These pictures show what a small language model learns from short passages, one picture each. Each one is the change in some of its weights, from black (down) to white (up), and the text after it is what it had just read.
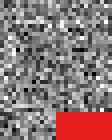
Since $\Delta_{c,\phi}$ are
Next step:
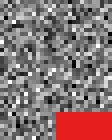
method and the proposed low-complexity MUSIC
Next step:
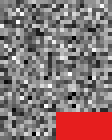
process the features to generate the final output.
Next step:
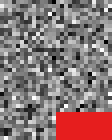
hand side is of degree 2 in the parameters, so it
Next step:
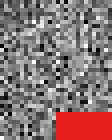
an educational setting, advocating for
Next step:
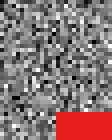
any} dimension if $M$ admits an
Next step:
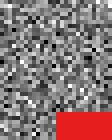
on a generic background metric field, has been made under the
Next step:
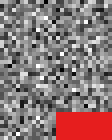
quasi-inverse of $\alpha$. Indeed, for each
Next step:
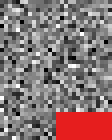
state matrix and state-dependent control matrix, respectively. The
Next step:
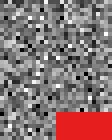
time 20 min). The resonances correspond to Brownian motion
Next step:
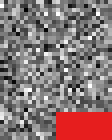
of model error. It also introduces a link between the
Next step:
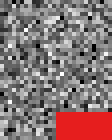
trivial translation which commutes with the holonomy, or a
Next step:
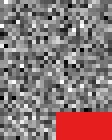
similar arguments to the $2\times 2$ case to
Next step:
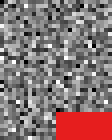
том, что при $ l \in
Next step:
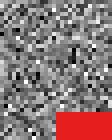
the present paper, we are motivated by studying minimal
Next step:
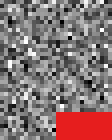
\xi \qquad for\qquad |\omega
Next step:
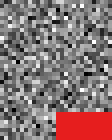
useful relation \beq \label{2a} a:=
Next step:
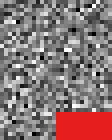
the mass), cases of rotation vs. no rotation, and
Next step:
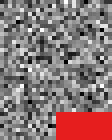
distinguish {among} all three models if the
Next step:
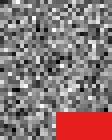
the right. Observe that these graphs are not regular
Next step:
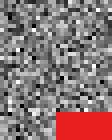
of projective varieties with $Y$ smooth. Let
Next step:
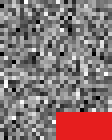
Scans were acquired with 15 or 16
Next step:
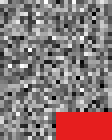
\noindent where the last inequality follows from the fact that
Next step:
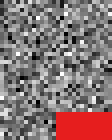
problem at $\timeindex+1$. In contrast, since
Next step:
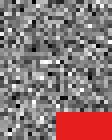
each column has the same sum. Moreover \wlg
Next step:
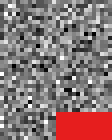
the ghost-primary fields to the
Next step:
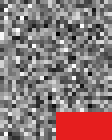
important and the approximation to be reliable. Hence, in
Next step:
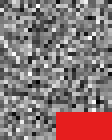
of parameters for each star, including a statistic of the
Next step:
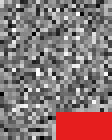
period of 3.542 days in the photospheric
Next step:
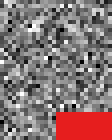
occurs for EGAMs. To this aim, we
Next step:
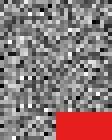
modeling the heating of the plate by a source located
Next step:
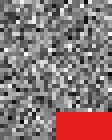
lack of near-surface observational data at tactical
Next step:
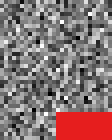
there are more irrelevant ranks in lower ranks
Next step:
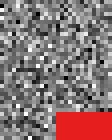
thus get $C(I)=D(I)$ and
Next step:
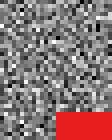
serves an important purpose in assigning more trust to
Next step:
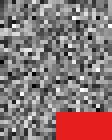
\quad \text{in }\Omega , \\
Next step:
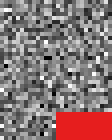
correlated, some RMT methods require the estimation of
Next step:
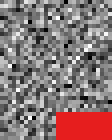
``interface'' mode for a typical compact star with
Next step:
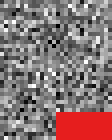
\mathbb{R} \to \mathbb{R}$,
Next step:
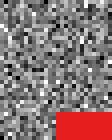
\begin{abstract} In this paper, we study the
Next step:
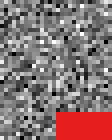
input to our simulation module. The effect of safety
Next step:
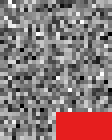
Allen-Dynes equation [46,47]
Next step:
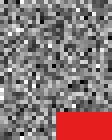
interpreted via a CLE and restriction measures. \medbreak
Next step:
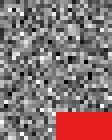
which the operators are diagonal. We shall use the latter to
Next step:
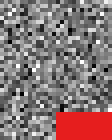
rid the system of inter-dependencies. The expansion
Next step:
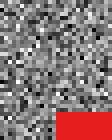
using the best estimates for $N=5$. Moreover,
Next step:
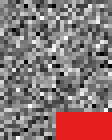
the boundary of the lattice, which are fixed to zero in
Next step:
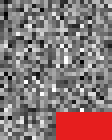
multiplicative seminorms on $A$.
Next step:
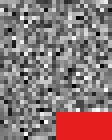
We first introduced a heteroscedastic normalizing flow
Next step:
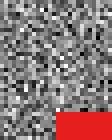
information between light and atoms, in particular storage
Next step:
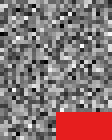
in the commercial software package
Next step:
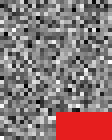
z-band imaging necessary to separate active from passive
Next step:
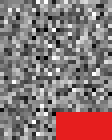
\newblock Ramification of stream networks. \newblock
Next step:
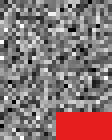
a bigger number and thus the result is sharp.
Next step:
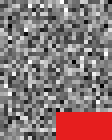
\end{eqnarray} In addition, the same model
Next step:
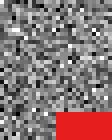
outer perimeter, as a function of the current
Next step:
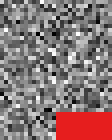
the operator algebra of conformal field theory in the bulk. We
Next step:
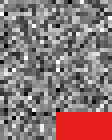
ratio of the flexible hydrofoil, a uniform
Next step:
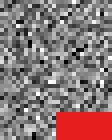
that improving “voice fit”
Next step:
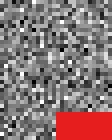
domains. Hence we have obtained a new proof of
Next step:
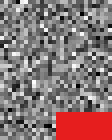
infalling of grid points. An obvious feature in the
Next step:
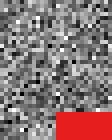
$\Phi'(x)/x^\eta$ are non increasing
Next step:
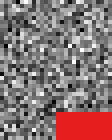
$\Sigma$ with all such edges deleted. Now
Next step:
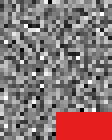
classify preperiodic portraits $\mathcal
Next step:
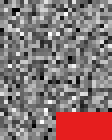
controls the sharpness of this transition. This
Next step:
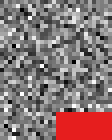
Referring to \eqref{elimA1}
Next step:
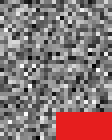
practical applications. \end{enumerate} In conclusion, this
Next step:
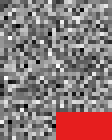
introduced by the memory loop at the high frequency
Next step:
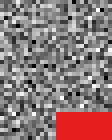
as the $\bf R$-vector topological space ${\bf
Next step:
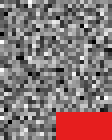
$P_1,P_0$ for points in
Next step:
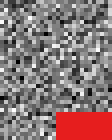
the standpoint of differential topology, the latter can be
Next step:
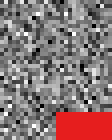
$L(\bsym{s};F)$. The first
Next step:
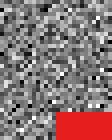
also smeared by signal from both the edge and
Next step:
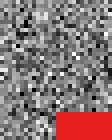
spectrum $\propto k^{-1}$. This leads to an uncertainty
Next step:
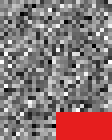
planar electrodes can be performed by the
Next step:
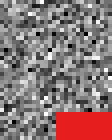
formation around indents [9]. A localisation of
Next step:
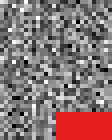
} $r_1$ precedes
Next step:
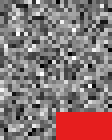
they are nonzero there are two such equations, and they imply
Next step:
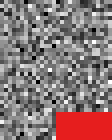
> 0$ which comes from negative infinity. Then the flow
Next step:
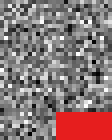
the unique integer with $k_n\leq
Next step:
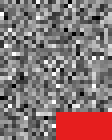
identity, it is easy to obtain the following recursive formula
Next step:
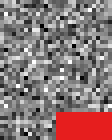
of the set $\Acal$ is called an
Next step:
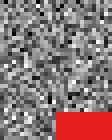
temperatures remain nearly constant. We finally compute the integrals in
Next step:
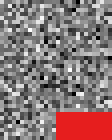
this contradicts the boundedness on the energy of
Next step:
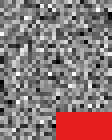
dissimilar to the well-understood mechanism for the
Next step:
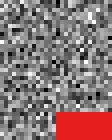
energy. To note, the effect of using the alternate
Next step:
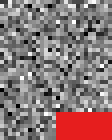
\mathcal{U}_t} f_u^t
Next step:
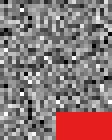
easy to check that $\,R\,$ admits an
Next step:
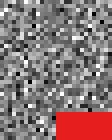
of $G/H$-embeddings (due
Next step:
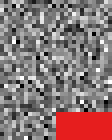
is a constant depending only on $n$?
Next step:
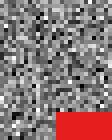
corresponds to binding pattern bound-free. Every variable
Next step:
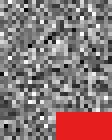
``fast" version of the same method). \smallskip
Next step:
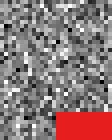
ellipsis represents corrections that are suppressed by powers
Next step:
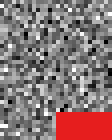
only at order $\sim 1/y^3$. The
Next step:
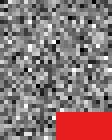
will affect the allowed orders of instantons just as in
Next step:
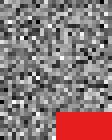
consider the following random expression : $T =
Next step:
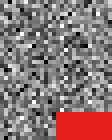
in Figure~\ref{fig:phaseall}.
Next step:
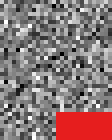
potential impact on everyday lives of the traveling
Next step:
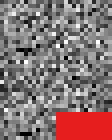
first $M$ and last $N-M$
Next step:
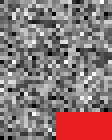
(definition \ref{t2.7}):
